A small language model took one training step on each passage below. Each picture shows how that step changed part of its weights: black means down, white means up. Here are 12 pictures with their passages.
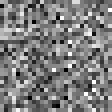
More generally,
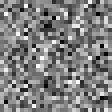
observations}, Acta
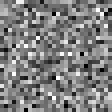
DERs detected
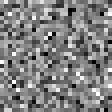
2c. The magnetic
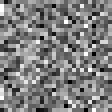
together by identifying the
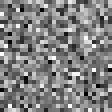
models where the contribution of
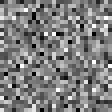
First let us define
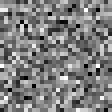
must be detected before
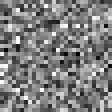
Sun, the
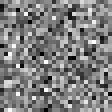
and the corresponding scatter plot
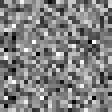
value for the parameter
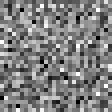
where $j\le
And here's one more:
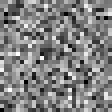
those by a sequence of
